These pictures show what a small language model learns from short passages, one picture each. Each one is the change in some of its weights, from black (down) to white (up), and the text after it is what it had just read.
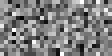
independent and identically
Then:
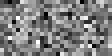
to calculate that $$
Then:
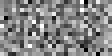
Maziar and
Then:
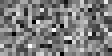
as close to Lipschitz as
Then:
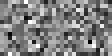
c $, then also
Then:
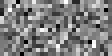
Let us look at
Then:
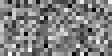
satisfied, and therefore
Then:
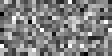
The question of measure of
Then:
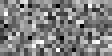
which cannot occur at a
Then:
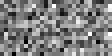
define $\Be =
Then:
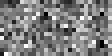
to obtain that $$
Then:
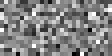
jump size,
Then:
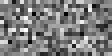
one may form a basis
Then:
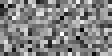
$U$ contains a
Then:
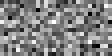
show that the plant
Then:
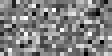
by construction. Therefore we
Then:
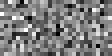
certain one--step procedure
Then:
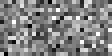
as $N$ is
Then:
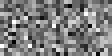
weak Maass form of
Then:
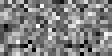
think of
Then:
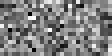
S(\G)$ such
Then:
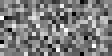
supported finite element function on
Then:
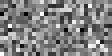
the ideal generated by the
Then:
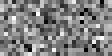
& =\left\langle
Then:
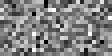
construction. Since this is
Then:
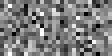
bins are determined a
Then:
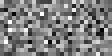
exists a unique solution
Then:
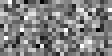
\ell \rfloor
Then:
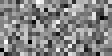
down to a condition
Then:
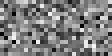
have already placed
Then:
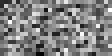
by zero outside of
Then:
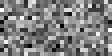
as $n$
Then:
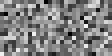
the next subject
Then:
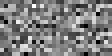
result of the paper may
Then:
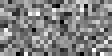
these intermediate results,
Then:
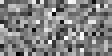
in its interior,
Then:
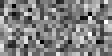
2 dimension : if
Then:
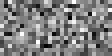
theorem to 3-dimensional
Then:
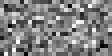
where up to conjugacy
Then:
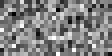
arbitrary constants in the
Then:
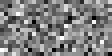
detect the
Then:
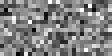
variables, but they can
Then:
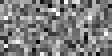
permutations act
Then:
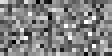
norm then we get the
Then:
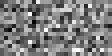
the beginning of Section
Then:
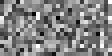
Let $D$ be
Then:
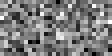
\red{the function
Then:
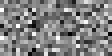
can assume that the lower
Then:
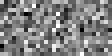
acts on $M$
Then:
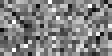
Here it is important only
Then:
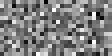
also supposed to satisfy
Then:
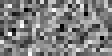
an arbitrary element of each
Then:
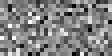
term, then using the
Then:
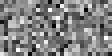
cell containing the origin is
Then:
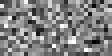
holds. Then we check
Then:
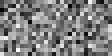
taken over the sphere
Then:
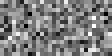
be stored in
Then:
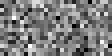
positive, which makes
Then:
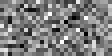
infinite Ramsey
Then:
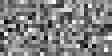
the block structure not from
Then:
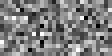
characteristics of
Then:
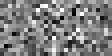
g \right)$, is
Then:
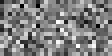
description des
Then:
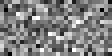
identification of the
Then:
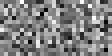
the collections
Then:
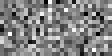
for any two unit
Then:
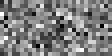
of \cite[Theorem
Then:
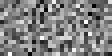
the desired result follows from
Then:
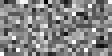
according to the following
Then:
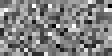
omit the details
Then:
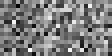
the classification model can
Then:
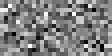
used the fact that for
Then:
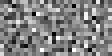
By regularizing the
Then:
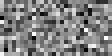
introduce the sets:
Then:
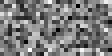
(En este
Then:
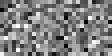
algebra over the field
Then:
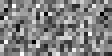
the round metric. Let
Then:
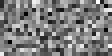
and is stable under
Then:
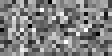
$\theta$ is a
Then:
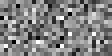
dimensional vector space.
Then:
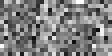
following discussions.) For
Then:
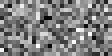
here is to study the
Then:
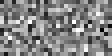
In particular, the following
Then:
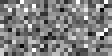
if and only if
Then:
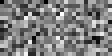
upper bound required in
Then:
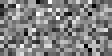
Then $G$ contains
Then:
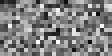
prove that every connected
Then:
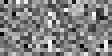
to their search
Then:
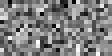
to $\calD$.
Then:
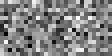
of $P$-modules
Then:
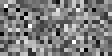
variational wave equation
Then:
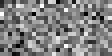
for every $y
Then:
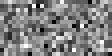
case, the condition
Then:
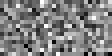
segment, the
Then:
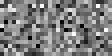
must add the condition
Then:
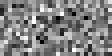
n$ matrix of the
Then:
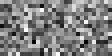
(ii) while also
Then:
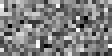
is coprime to
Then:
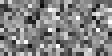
The orthogonality
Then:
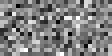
of $S'$ and
